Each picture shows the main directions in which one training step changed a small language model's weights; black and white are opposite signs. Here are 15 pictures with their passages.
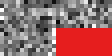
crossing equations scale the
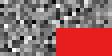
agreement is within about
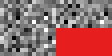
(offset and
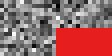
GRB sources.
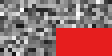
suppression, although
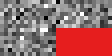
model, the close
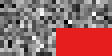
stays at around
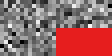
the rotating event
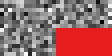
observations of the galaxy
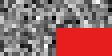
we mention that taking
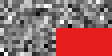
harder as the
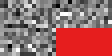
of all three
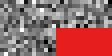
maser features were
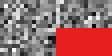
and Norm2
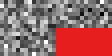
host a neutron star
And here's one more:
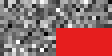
the case where one
